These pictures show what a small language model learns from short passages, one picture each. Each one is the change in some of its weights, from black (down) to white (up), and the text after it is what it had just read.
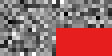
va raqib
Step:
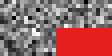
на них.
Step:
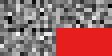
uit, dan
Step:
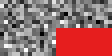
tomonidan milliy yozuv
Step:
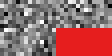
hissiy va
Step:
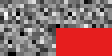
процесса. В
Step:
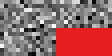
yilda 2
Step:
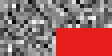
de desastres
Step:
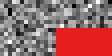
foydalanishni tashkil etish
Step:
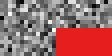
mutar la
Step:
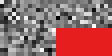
вмінь на
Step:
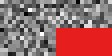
pedagogika universiteti,
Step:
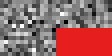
a su vez
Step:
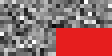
toe. -
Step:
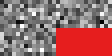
as próprias
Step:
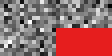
y cuidado
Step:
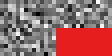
prise de
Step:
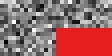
ommaning uning
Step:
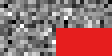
que marcaram
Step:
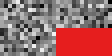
gradul de
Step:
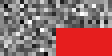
y profesores de
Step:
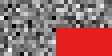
mitigar os
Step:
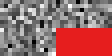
of Physical
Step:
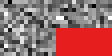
campos científicos
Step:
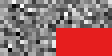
standing* bagi
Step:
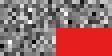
the upcoming
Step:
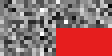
ou documentos que
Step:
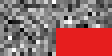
va amaliy bilimga
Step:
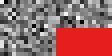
тому, що
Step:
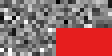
системной и
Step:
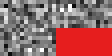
jurídicos y
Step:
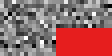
xizmat qiluvchi
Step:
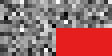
dalam tanah
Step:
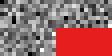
Et donc
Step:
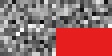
Yana bir
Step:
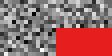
produzidos por
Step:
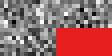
Bunday jarayonlar
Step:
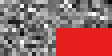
chizmalar va
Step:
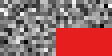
postura de los
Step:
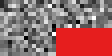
de Teses
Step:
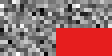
effect kan
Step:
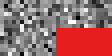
en la calidad
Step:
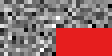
банків у
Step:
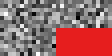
los diseños**.
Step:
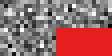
Universidade de
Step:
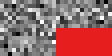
faoliyatini yanada
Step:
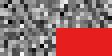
como objetivo analizar
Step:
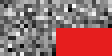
Universidade Federal
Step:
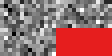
sont incisées
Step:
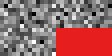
también influye el
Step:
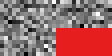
va ahloqiy
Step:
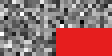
atau pendapatan
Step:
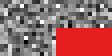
öncesi ve
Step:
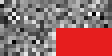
в период
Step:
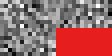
obzor bilan
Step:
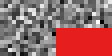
of Carbon
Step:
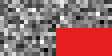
do tego
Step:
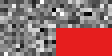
valor justo
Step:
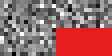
faces sejam
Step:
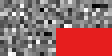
hasil dari penelitian
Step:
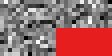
do símbolo
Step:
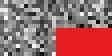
medium for
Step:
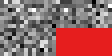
do cálculo
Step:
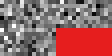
*Journal of plant
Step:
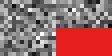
usullar ham
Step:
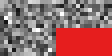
coleta das
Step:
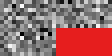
tajribalar standart
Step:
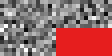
A partir del análisis
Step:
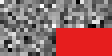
і практичне
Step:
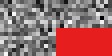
rolando no mundo
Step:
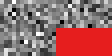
се изрази
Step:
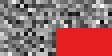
xarakteri bilan
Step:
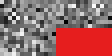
в разработке
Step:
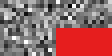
medicamentos que são
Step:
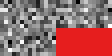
alienación que
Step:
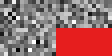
они могут
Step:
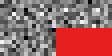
завдання і
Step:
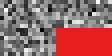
isso produza
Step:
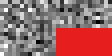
sodda ilmiy
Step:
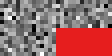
та умови
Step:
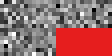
центра при
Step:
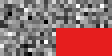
pe locuitor
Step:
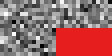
el primer día
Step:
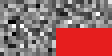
o el origen
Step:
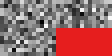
learning experience for
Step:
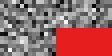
xos turlarini
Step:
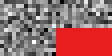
N. Innovative
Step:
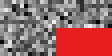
peluang yang
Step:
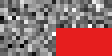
проблема детского
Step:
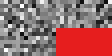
sadar akan
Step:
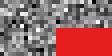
la sostenibilidad
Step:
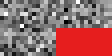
una carga
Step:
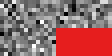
turli millat
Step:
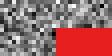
від авторів
